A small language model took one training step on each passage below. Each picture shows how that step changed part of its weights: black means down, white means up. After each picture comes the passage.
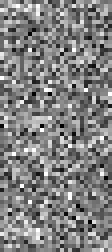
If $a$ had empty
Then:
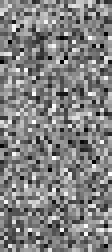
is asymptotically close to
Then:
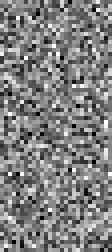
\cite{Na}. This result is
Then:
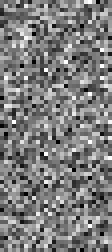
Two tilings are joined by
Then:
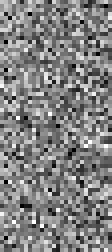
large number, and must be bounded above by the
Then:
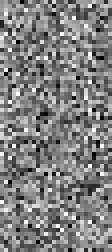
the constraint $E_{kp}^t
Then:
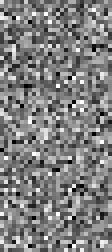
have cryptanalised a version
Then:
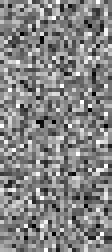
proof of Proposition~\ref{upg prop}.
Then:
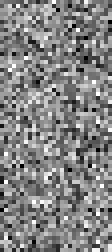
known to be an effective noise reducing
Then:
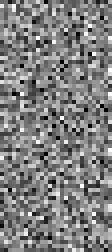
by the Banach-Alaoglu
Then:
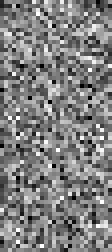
and problem-solving skills as
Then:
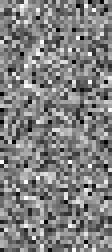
th graders basis words 5814
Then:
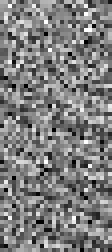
qualitative behavior of the
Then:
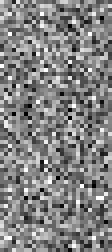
and content of a work of art. The
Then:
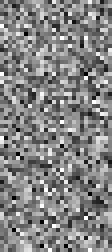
as 1, 1/5 and 2 meters.
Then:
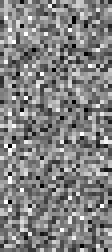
the experimental evaluation using the
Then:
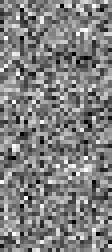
$\nn \defined \nn^\theta
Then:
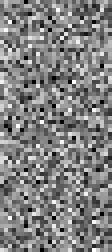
defined by these components: $$LLP =
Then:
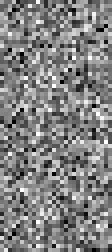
reply will receive a structured
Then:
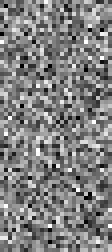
foliations of the web $W
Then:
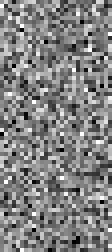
how we decorate our diagrams. Let
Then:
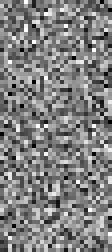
and Kennedy's results of study are
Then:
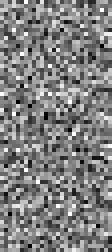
[9]). This extensional setting
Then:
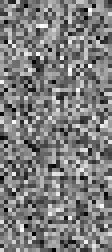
state at the time of testing; -
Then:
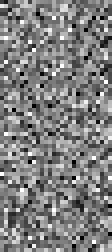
V. V. Shokurov:
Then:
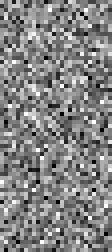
interfacial surface development, leading to
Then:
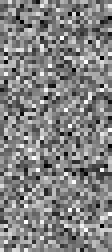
Care conference. RJA,
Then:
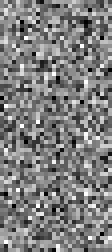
forms a basis of the dual of the
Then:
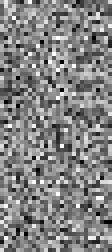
using descriptive statistics. The
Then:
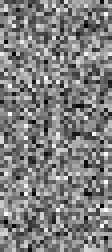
and within the same selected year
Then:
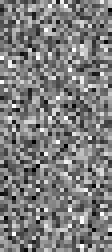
open Toda chain (see
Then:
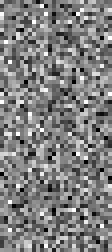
Chengte 232 and its resistant
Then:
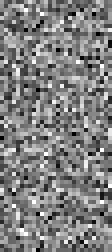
of construction materials: -
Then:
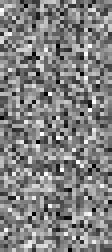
and ($\bm{C}$). The proof is
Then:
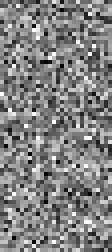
to this system because of the transfer function structure.
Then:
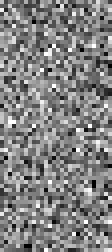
form. The introduction of a genuine
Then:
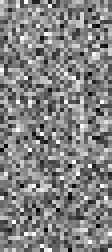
only possibility is that the map $j_*$
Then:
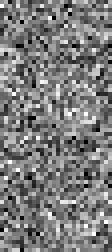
& \mathrm{if}\ \lambda\in
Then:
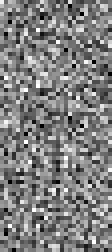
creation and ability to efficiently
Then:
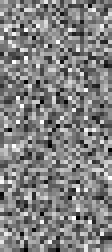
with any initial condition $x(0)
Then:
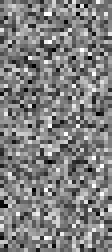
side chains and main chain
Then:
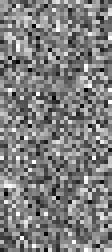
on the basis of total cost and
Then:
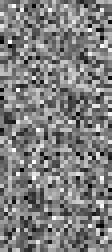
Compared to other objects of the
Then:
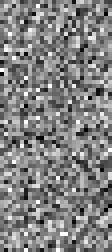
RESULTS The database
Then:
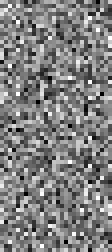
of $h$ such that, for any
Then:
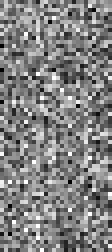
which is important for related clinical
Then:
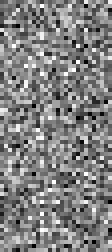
lessening IT induced CO2
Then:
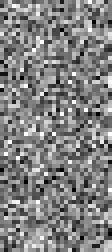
The following theorem is established.
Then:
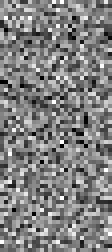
the whole physical state space.
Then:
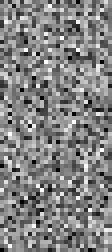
authors in (18) use the
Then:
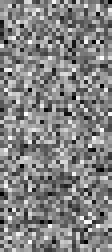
next stage involved the application of
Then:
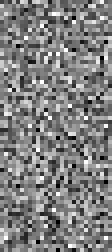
action of $\fg_{\ev}$ on
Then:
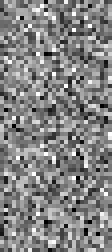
radiologists, standardization of image
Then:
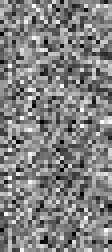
setting where the processes always
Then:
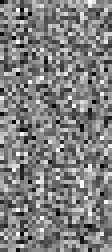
= ModIdK$ by Proposition
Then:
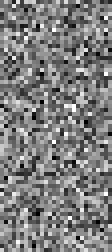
870 (giant reed) or
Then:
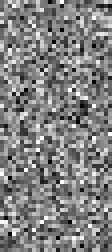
local topology $$T_{n,[\theta
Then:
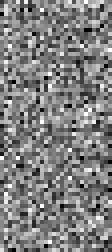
} \eop \end{lem}
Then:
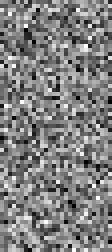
able to narrow down the
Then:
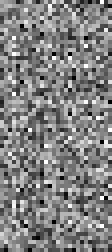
article will discuss the methods of
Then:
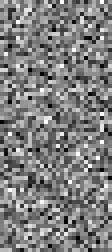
all but two nonabelian finite simple groups are
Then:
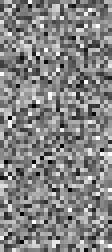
and effect, which is measured using the
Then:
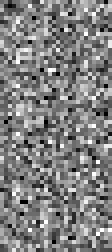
normal coordinates $\Xi$.
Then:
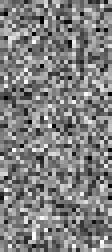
borehole water supplies was
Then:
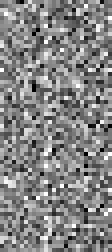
from remote sensing is often
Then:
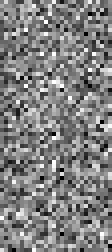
require definition within methodologies composed of development
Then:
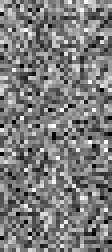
\label{c1} \end{center}
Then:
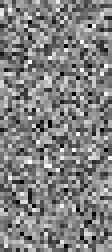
idiom Turkish translation
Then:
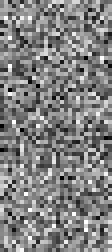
the mankind. Information regarding the
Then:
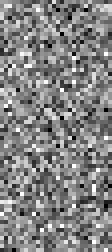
set $\alpha = \frac k2 n^2
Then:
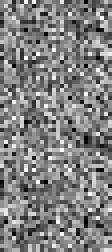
of the equation. \endproof \medskip
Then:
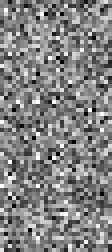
beyond $GL(4)$ using
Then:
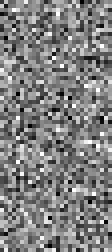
assumption, and single-signer
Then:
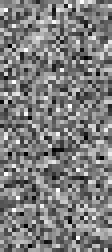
subsets of a set $S$ is a
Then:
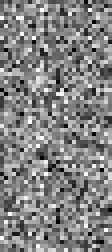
establish connections with outdoor
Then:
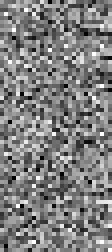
rotational hypersurface is flat
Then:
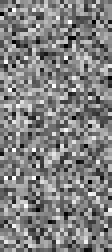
microstructure of the core is the
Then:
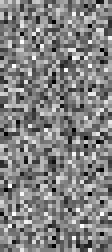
From the arithmetic-mean
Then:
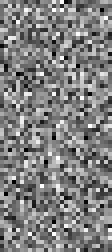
end of these periods, gel
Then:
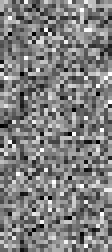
\end{proof} Before we
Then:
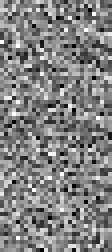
rough operators\jour Math.
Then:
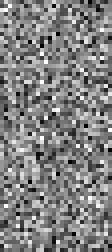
work, a low-rank approximation of
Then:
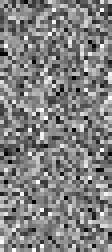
coning off the boundary. Now
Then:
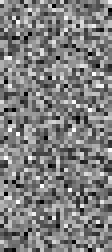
such as the government, the private
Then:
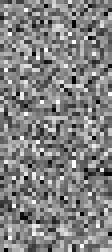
and Science, International University
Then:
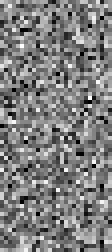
(in infants and young
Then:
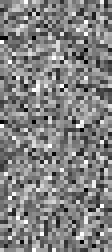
of state sovereignty is associated with the
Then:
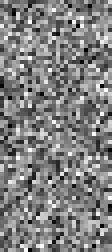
indicates that the treatment has had a
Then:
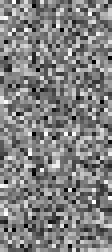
length and lowering the value of
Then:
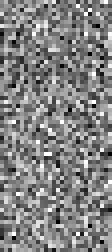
with change in voltage at
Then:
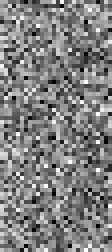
of the preceding two. Using this,
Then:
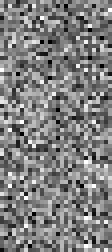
about a dozen hexagonal
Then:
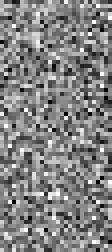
We present examples of closed subsets
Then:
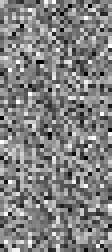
stated that the particle such as small
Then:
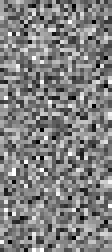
be Lipschitz continuous with respect
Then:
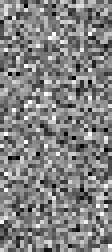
$u$ is a minimal geometric
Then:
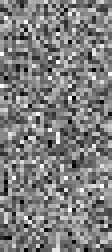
maintained by the EGS-RI
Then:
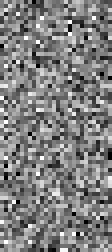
defined by, the ethnic,
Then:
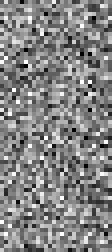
the teaching process. The characteristics that
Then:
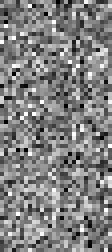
hernias who underwent
